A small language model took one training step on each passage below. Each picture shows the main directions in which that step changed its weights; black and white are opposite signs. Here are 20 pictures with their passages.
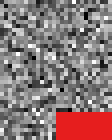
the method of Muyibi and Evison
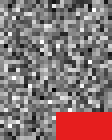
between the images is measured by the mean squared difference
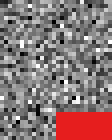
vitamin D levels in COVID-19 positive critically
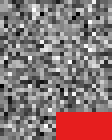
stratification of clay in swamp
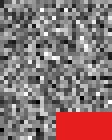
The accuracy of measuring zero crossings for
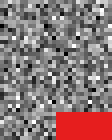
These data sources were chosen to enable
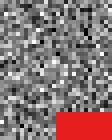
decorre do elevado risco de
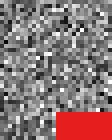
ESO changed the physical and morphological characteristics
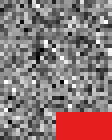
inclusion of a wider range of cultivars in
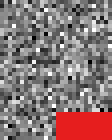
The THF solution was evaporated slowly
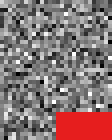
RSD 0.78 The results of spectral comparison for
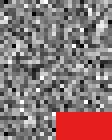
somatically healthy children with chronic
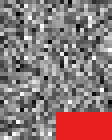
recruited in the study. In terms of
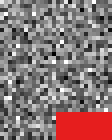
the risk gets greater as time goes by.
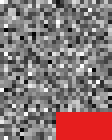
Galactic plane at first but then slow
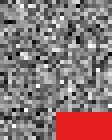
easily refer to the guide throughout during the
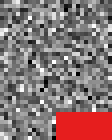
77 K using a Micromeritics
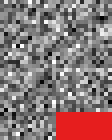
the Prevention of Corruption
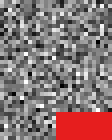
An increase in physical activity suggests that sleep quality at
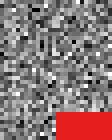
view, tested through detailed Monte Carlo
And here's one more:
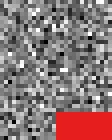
user can learn to employ the probe as a second
